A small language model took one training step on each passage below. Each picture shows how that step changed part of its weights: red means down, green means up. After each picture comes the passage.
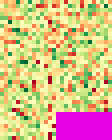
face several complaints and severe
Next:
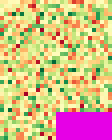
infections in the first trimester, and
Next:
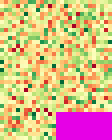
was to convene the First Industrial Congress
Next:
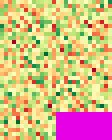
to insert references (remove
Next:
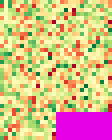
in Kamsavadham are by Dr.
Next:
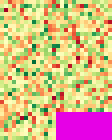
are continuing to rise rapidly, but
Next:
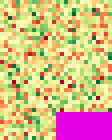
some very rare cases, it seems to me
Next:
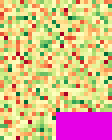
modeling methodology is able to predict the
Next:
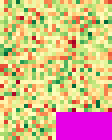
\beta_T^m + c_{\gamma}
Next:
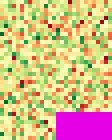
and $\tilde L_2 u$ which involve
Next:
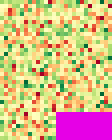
{\scriptsize \textbf{(d)} Magnification
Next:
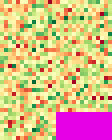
assumption was assessed by comparing the genotype
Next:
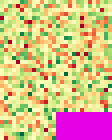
of a Borel subset of some compact metric space,
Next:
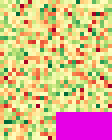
rational numbers with the usual order and let $S =
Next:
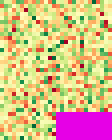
serious changes and updates occur in the place
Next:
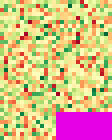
black curve corresponds to the one obtained by the
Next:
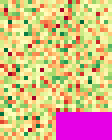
- o Dieter Deforce - DD -
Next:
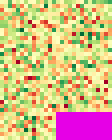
to study systems of charged particles with certain dynamical
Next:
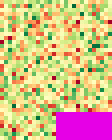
they have to be activated. The facilities are
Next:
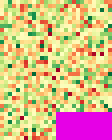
in this setting because a prior combined with data
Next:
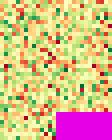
a guideline and framework for the communication and
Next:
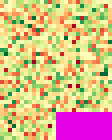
however for mortar specimens exposed to
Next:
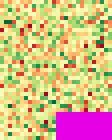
every $\beta\in\underline{\Psi}$
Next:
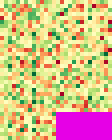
the output of a new data instance. In this research
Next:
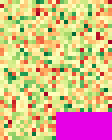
simplicity, we also denote the set
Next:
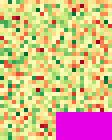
an intuitive level we have a {\it
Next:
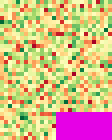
the $q$-series $E_2$ and
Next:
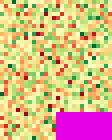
separated were filtered, washed at first with
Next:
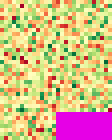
which $\phi$ is differentiable.
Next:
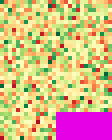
rows so that $b = 1 - a$
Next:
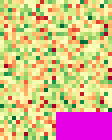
and also bounded by ramification schemes,
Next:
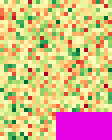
critical points on the unit torus. We therefore let
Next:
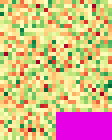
2$ *is attained if and only if*
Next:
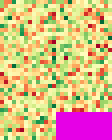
algebras} \sssec{Over $\Cee$}
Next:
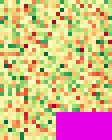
Algebraic Geometry, the best are
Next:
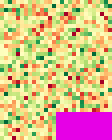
The analysis in Table 5 was carried out to test the
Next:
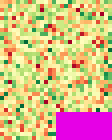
is a finite cyclic group}}. \ee First
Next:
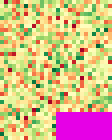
0.2 is the *cult of
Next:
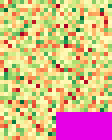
Table II: Knowledge of Cervical
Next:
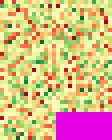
Table 7: Brazilian tensile
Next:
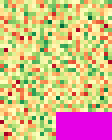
and rural populations of the damselfly
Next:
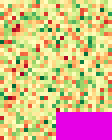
was collected from 100 patients. The mean age of the
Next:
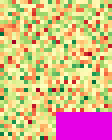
that the Hopf bifurcations do occur
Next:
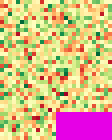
invariants of links and tangles
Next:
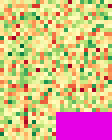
was only shown for identified regulation, being higher in the
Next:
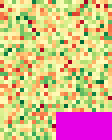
way around, and $x_j \in
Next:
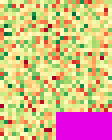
and the GC-MS data was obtained on a
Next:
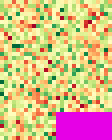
Our algorithm shows how one can improve by exploiting
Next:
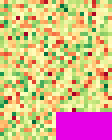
create canvas fig, ax =
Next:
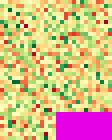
placed on top of bin which will help in
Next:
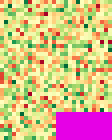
example, NT-GSC combines in average 9
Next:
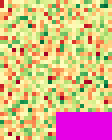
technique was utilized to prepare
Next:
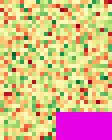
rings (see Theorem \ref{deficiency
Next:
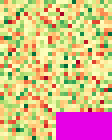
an underlying ground truth image
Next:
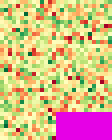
by putting $k-1$ vertices to each
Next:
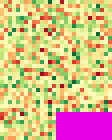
category $\mathfrak{PF}$ of locally convex spaces which
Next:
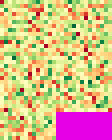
compatible with base change. \\If we denote
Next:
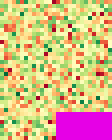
evaluate relative L1 error (rMAE) and
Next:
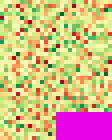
of its Fourier transform form a partition
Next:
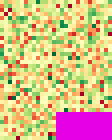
mark of 2.50 and above was established as the
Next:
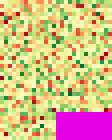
$C$ and morphisms $a_j\in
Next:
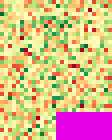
\left( I+M\right) $ is%
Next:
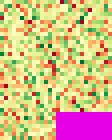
of sugar distribution of melons, measuring
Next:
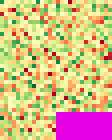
Huanyin Chen}\\[1mm]
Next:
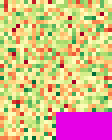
How successful was the company's response?
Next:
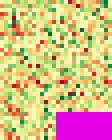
have been deposited with the Director of
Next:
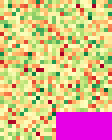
for several medicative objectives from ancient
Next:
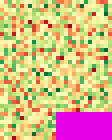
to be 0.48 and 0.51 respectively.
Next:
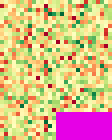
$L<\infty.$ If $L=\infty$, we
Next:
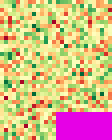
Suggested readings Franco J.,
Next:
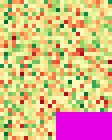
where chaos is either suppressed or
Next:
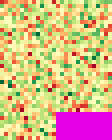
they are in [their] 10th
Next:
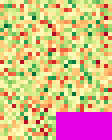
and experimentation, students are encouraged to
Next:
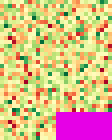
and residual displacement is more pronounced
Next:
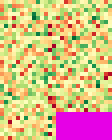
and no drain group accordingly. There was decrease
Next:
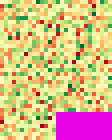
stages of development**. 2 Most public policies
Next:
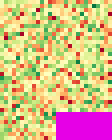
the interlamellar dyes to diffuse
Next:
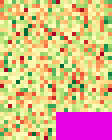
expressed in the special Euclidean group
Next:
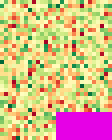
❖ Threat ❖ Force
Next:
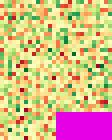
external users are belonging to under Low category.
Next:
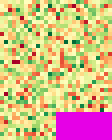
of spiritual gifts can you offer
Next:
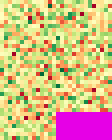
Langlands Correspondence for
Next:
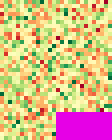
settings for English as a Second
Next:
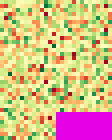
It is well known today that, in general,
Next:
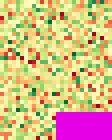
any two tubings $U\sim V$ such
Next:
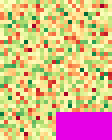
provided a sense of safety and belonging in the
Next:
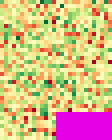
manure per hectare. Also in this
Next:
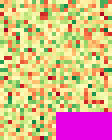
L^\infty(\R^d)$ solving
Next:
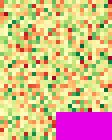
established in this study, which can predict the flow and
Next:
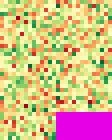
which is trivial, $k=1$ which gives
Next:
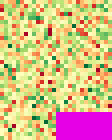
a literature review and the current systems available. Section III
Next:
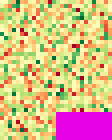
time, suppose $I$ does not contain a
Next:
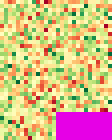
dz. \eeqq We will use the
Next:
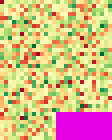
used here with five continuation sets. The first
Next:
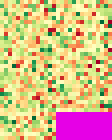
$G$ be a bounded simply-connected
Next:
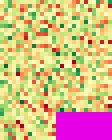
in this paper to analyze and evaluate performance of
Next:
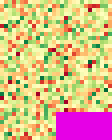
ward. Patients were followed according to
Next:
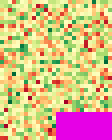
reductive cyclisation reaction has now been
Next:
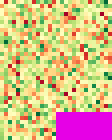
The consensus control with sampled-data between
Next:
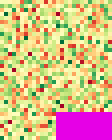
as stated in equation \ref{eq_q}.
